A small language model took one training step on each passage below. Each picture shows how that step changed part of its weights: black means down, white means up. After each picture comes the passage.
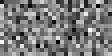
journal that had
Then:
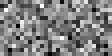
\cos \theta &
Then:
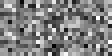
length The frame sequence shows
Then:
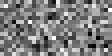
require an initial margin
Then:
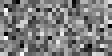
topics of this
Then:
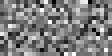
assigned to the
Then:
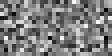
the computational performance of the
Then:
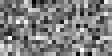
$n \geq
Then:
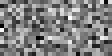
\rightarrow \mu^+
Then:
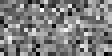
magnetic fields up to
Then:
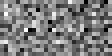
(\bibinfo {year}
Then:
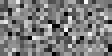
be C2, then
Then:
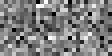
We claim that the
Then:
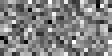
is, indeed,
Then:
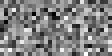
Similarly, the
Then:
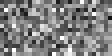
efficiency. The Gaussian
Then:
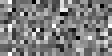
of \vd,
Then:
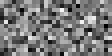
$$ with $\theta$
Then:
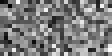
is further deformed.
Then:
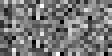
env}). Once
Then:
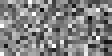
there are a number of
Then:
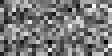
was required due to
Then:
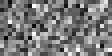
visible, appearing
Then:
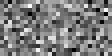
The asymptotic property ${\lambda
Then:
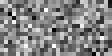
a grant from
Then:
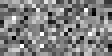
< p$, then
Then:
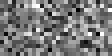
can be also used for
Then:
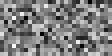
for supplying computational
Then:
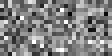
within the F and the
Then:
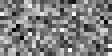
the second round.
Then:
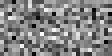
< k \leq
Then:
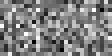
well-known that the
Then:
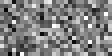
Universe. This
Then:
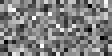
maximum gain for emission frequency
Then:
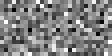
contenant une
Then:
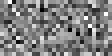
Universe is
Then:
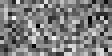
will help us construct
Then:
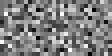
{\bibinfo {volume}
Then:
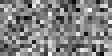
of local tensor factorization
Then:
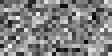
Stokes vector
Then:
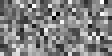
are triply coordinated
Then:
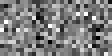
\to \gamma}
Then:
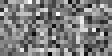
we integrate the equation
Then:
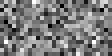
account of this process here
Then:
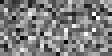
number of mesh points
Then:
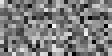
most accurate approximant
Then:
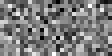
by counting
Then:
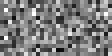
overlap between the charge
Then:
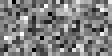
and we get \
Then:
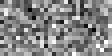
Brownian motion
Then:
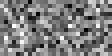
who formalized the
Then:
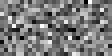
our understanding of
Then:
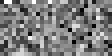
kernel but we cannot
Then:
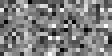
bubbles in
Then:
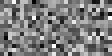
are both satisfied.
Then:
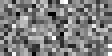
methods. Hence we can
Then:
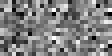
illustrates that these
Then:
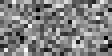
with one entry in
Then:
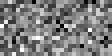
possible for a user to
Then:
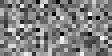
Hamilton's equations
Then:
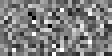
nodes. Numerical
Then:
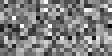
test of Bell
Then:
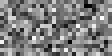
paper, the uniform approximation
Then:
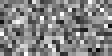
instruments through
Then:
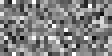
centralized facilities
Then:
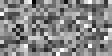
we study the linear
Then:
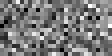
be obtained explicitly.
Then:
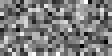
we take the models from
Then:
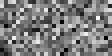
importance both in
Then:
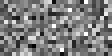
form. It is interesting
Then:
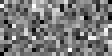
been considered, in which
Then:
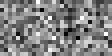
manifestation of his
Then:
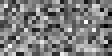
Similar split
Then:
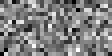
support of Open
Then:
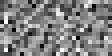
What you know
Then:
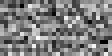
many more systems because instead
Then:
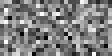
the array center
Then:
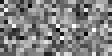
precision of the phase
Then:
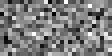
finitely generated. Then
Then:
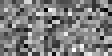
The concept of
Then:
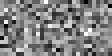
the five scalar fields
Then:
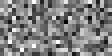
the researcher can shape
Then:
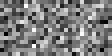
that the maximum flow in
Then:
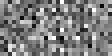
partial results). Moreover,
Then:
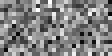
create, or
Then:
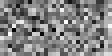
close frequencies in
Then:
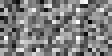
of the external
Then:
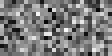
of $t$ in
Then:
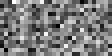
Step 7.
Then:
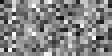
a non-zero real
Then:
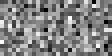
this 0-1 sequence
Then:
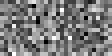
optimization via simulation methods focus
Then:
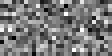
$D$ (note
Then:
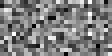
quadratic irrationality.
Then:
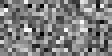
is the total entropy
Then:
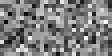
per pixel of
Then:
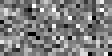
Pellian equation does
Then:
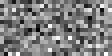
method to construct new
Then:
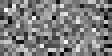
net charge in the
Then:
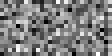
the domain $U$
